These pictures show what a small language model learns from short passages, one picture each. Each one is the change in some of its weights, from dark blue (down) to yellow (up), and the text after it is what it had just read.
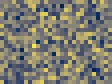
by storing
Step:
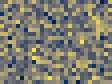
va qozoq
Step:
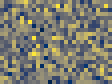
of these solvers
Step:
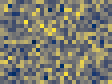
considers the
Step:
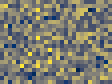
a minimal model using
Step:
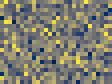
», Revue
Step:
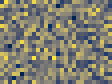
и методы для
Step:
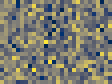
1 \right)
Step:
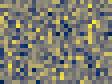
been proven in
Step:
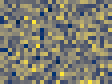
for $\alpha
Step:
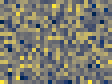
hajmi ham
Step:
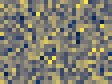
design scenarios
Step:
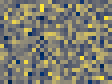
composite homomorphism $$
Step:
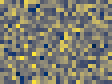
example of this
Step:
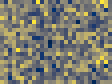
ega bo‘lgan
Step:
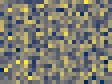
για τη
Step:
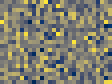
: Les 4
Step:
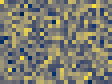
quantum algebra representations.
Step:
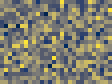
humides ;
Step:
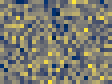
data analysis. The
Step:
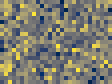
for } x>
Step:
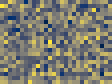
(in the sense
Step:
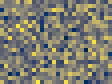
part of the probability
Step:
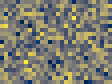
two equations and using
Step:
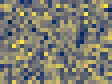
tornar mais
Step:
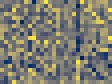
pero que poco
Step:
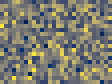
\Delta}$ of
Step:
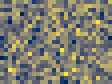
la définition de
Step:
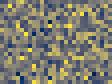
matrix coefficients of the
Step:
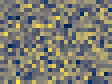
the product of two
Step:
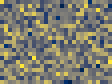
Study and
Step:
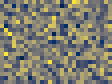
mit weit
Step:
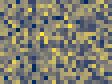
For any distinct
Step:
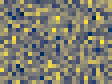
Banach space to
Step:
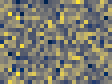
mathematical model.
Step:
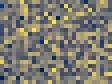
over $Q$
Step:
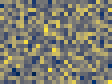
denote the maximal time
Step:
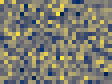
tool and especially
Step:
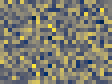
hull of a
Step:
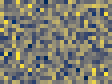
curve class in
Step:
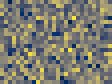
integration, training
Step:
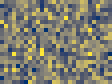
prominent role
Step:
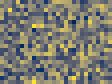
$H$ contains
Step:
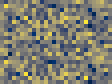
critical value of
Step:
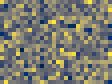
and Social
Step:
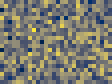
otras opciones
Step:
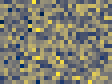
o fornecimento
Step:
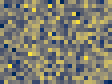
as a set
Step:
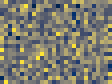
\} $ where at
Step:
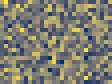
development of modern
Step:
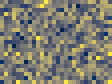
în aplicare
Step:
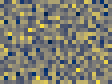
singularities of
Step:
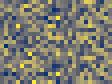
an integral inequality with
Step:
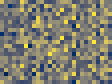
1$ such
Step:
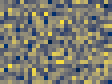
can be defined by
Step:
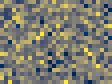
по поводу
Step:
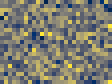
defined on a
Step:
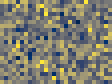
Islam. For
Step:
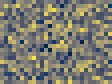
to families of
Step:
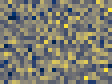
be the closure
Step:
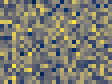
monoidal category
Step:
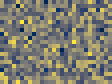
standard filtration
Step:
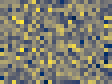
– tashqi
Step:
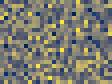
a ciência
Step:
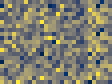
niet worden
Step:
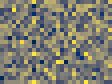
жити у
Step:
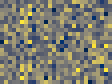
composition construction which
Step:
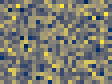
de Saúde
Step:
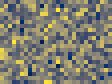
That grading
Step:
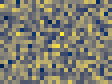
The above quantities
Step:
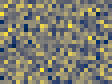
In the proposed
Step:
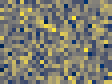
quantum groups, which
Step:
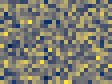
the previous equation,
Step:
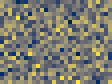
different (Th.
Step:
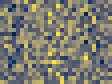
\ap$ let
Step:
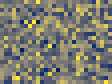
en el nivel
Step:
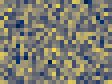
Based on Proposition
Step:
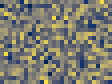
alles um
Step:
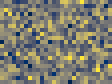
two is central.
